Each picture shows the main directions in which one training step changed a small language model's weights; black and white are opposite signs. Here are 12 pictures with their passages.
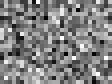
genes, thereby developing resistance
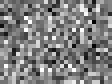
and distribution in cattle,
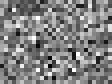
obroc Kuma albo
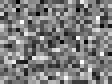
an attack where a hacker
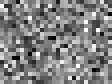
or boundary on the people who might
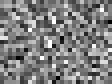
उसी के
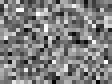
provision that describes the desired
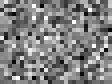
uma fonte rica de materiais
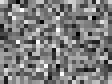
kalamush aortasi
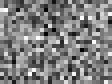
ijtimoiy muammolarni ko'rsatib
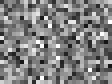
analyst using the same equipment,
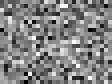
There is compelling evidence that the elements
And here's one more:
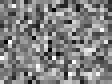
cronômetro para marcar
